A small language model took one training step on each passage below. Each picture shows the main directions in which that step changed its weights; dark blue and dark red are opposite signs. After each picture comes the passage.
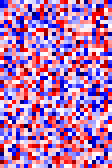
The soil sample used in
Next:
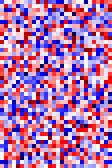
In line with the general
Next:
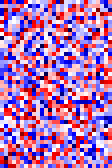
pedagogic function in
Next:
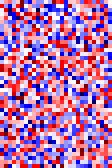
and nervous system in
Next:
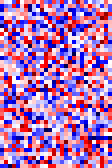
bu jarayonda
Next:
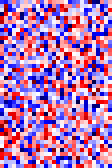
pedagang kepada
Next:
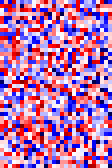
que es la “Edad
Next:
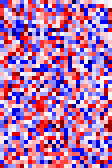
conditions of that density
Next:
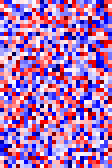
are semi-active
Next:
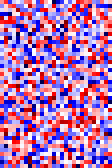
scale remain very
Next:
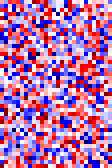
question is whether the
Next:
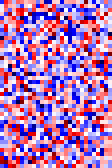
journalism in your
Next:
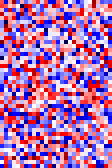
for an operational flood
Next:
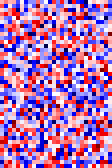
every cluster
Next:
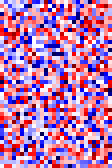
revin în medie
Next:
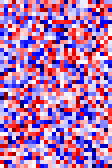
level upon exiting the
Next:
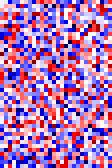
SHERPA Rural
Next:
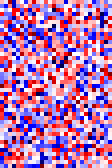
к активным,
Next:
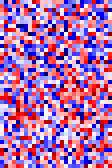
and industry sector
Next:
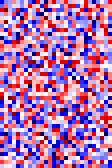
and tragedy which
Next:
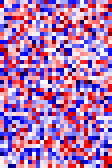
For instance, if the
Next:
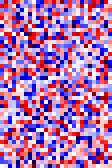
narx siyosati
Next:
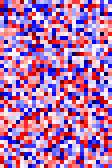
45% 5G population
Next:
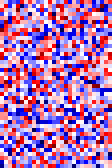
alfavitli va
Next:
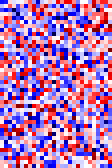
segunda mitad del
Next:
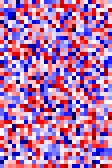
call the POST
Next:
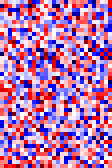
поштою, а
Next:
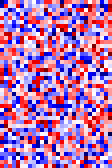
De ce fait, nous
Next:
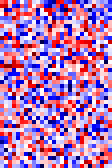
der Deutschen
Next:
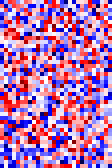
sker av Gud,
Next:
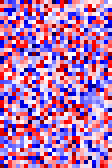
and in the filtrate
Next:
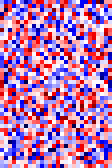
livros e artigos
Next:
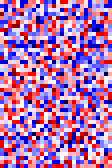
a higher level year by
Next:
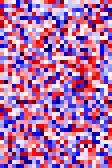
order to assess the
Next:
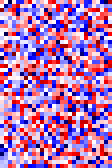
Biomed Res*.
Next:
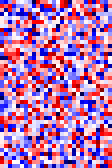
los huecos y la
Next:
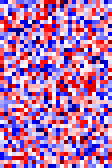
specific indicators). Based
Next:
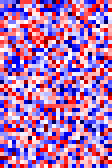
se oferece como
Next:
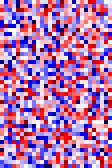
¿Por qué
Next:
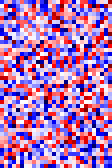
for Pellet size
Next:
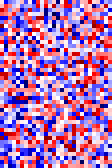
period under analysis, the
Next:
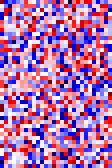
deb hisoblash
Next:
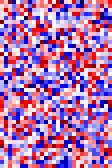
articulação no controle
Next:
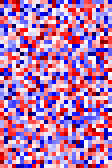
Aller, T.,
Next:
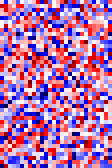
and the alcohol
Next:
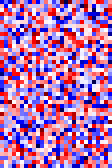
34 F&B firms
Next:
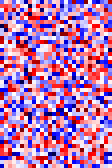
is the quality and content
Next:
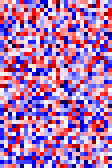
do *Acordo
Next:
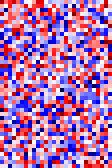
the weaker zone is
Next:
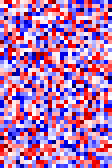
In this sense, the
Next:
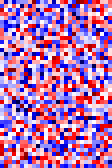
río Chama,
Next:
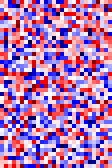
of morphoses or
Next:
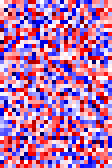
talabi bilan
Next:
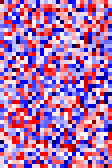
living space that can
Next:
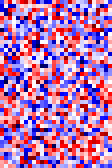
brief walking
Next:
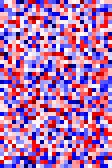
expounded the theory
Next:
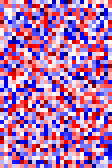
the unexpected low
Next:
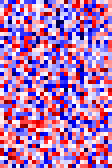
methodology was better
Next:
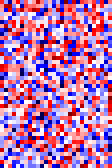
What I'm
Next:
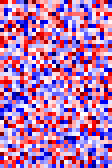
et consuetudinem
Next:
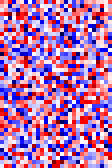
the manufacturing of
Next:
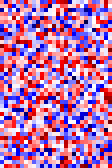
and confirmed that the
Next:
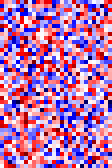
Service.** As
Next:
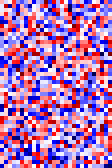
услуги се
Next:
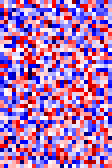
project's subject matter,
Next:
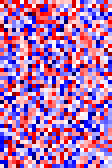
preparing teacher
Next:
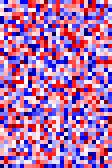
to help them
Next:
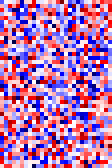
uning fundamental
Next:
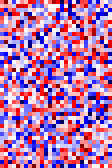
The research was conducted in
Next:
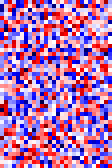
The analysis of the projected
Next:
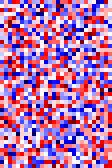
Para lograr ese
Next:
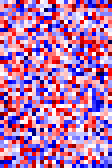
have been reported in about one
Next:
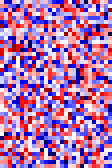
In the present modelling using
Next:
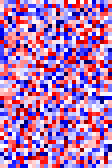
remaja betapa
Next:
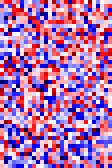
qon ketish
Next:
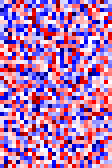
made from buffalo
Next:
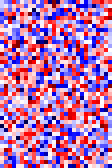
But I will only take
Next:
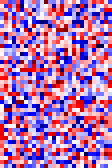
Росії та
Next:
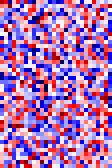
oxirida katta
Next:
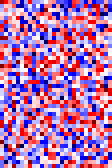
and enrollment increases
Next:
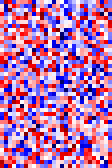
oil to friction
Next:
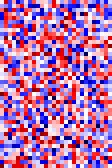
that the proposed optimization
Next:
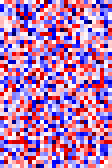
wine quality by an
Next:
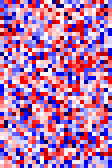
research resource containing
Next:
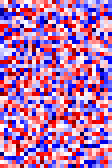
yildan ortiq
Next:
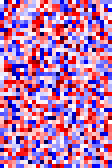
Revista Pistis
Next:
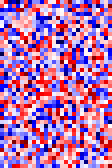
the agreement hold an
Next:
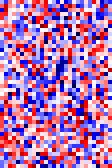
y oportunidades que
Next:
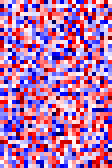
Таблица 2
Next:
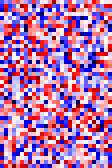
difficult to isolate
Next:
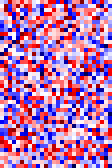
Canva Magic
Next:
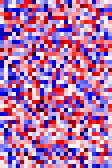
yuzasida optik
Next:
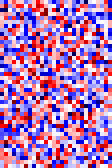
students' achievement
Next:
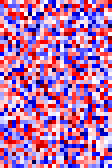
ya que al Sender
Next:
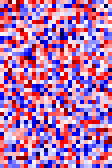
and Humanities*.
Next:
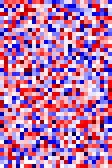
research outputs. The
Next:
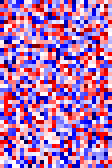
Pablo Pikasso
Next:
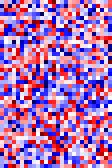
20 °C/min to
